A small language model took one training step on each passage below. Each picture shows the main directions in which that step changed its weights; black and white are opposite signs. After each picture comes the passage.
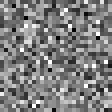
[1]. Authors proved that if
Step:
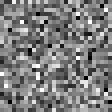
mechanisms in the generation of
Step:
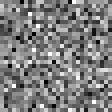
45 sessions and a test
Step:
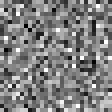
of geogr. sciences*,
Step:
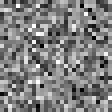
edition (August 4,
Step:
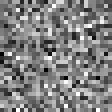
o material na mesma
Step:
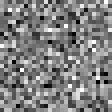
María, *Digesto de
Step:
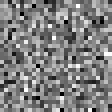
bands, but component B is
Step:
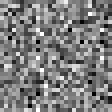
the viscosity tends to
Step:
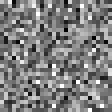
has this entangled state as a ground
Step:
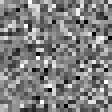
considerados en roles reconocidos
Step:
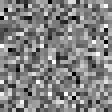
o los usos del salón”
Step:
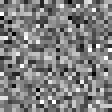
aprendiente podrá
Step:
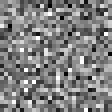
dan mencocokkan. Proses
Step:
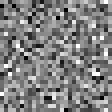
годах XX века.
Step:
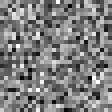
research method, applied to a
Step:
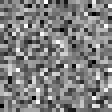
the graphene. In a few
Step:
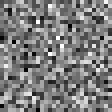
dans le tableau n°1
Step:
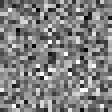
all residual gas particles to
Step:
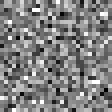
of General Psychology*,
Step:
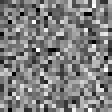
complex procedures theoretically
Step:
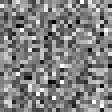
adolat va birdamlik
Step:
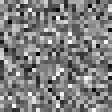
vositasi sifatida
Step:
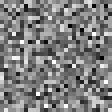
ko‘z o‘ngimizda
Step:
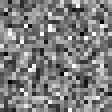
{\sl no acceleration is
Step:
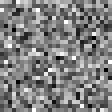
and user and environmental
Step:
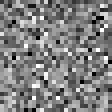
and signed the consent form in
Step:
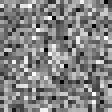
establecer una definición
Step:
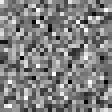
Actual problems of public
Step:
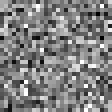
order parameter, relaxation time and
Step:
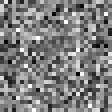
TB appendicitis is
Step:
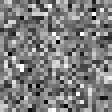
the physical consistency of the
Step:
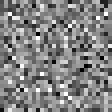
een gespecialiseerd
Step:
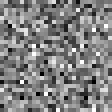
we choose to apply manual
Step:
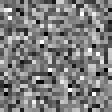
a dark matter halo and the
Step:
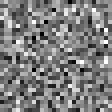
populate a halo only if
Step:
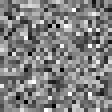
outflow from the surface of the
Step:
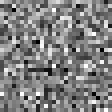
useful observations to 16.8
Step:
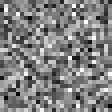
В., Бутко Д.
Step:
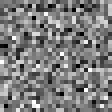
estudiantes (Trejo,
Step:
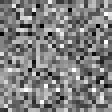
dijital mağara,
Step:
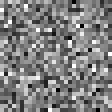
buning natijasida soliq
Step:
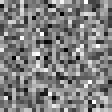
due to different densities of states
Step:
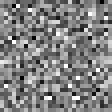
erkaklardan ko'ra
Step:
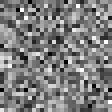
lesser degree with the
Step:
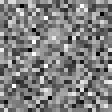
platform must dynamically detect and
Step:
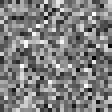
comparison. \subsection{Step
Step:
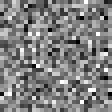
pintora y escultora
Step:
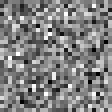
$\jm$ flows through the
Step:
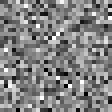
as the saturation effect
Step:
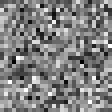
the PSSW wavelength,
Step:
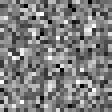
o‘zaro ta‘siri
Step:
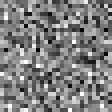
V. C.; Gatica,
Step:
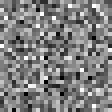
tarkibiga ham ta‘sir
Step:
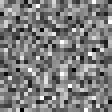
of fluid thought, if
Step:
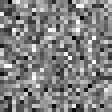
üzere iki temel
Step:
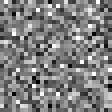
(3) Nenhum cão é
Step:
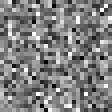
and shades the regions near the
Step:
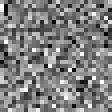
Zhang \& Kobayashi
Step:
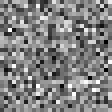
spacing of the crystal
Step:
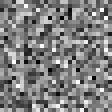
berhasil peneliti
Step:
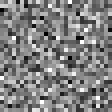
values of $\mu$, indicating a
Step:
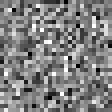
red (solid) line corresponds
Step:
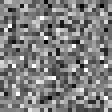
presencial (Teoría)
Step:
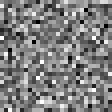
$m_r \approx
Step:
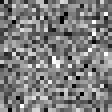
the modeled W4A8+P
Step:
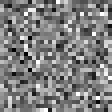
at higher $z/G$
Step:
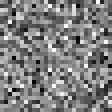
erscheinen. Jedes
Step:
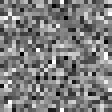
Athens, Greece}
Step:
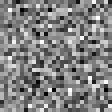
the other Chern-Simons
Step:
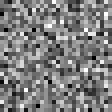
free-energy of a system with order
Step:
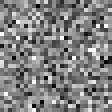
programming contingent logic
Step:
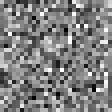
A. Lasoń.
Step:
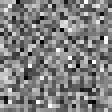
und die interviewende Person
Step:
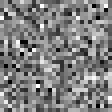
такая деликатность
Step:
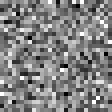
5. G'afforov A.
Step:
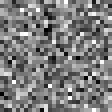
the imaginary part to
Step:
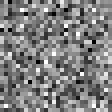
or are semiregular,
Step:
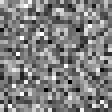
position of millions of
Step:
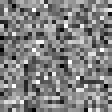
have non-monotonic profiles
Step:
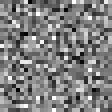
más escasas, pero no
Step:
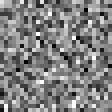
of three, second-order
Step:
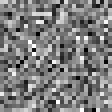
from the positive correlation between
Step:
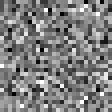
these will be formidable tasks.
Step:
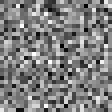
tormoz tizimli
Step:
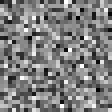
is observed in $R_{xx}$
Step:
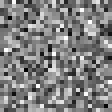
influências estéticas e
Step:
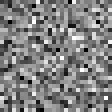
and the whole sample then as a
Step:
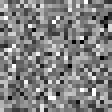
J.R., Arenas,
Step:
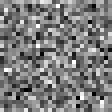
jamiyatda, hayotda
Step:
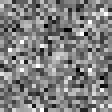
describe perihelions
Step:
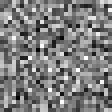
mas, também porque
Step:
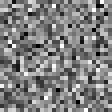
(special issue 31),
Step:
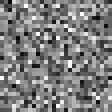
$\mu_{j,k}$ among all
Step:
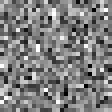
hem üretimde hem de
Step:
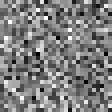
then characterize Reissner's
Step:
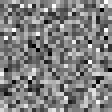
etilgan “Xabar,
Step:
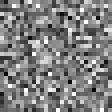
Essa pressão da
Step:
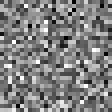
arbitrary ANRs”,
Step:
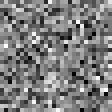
Roughly speaking, the
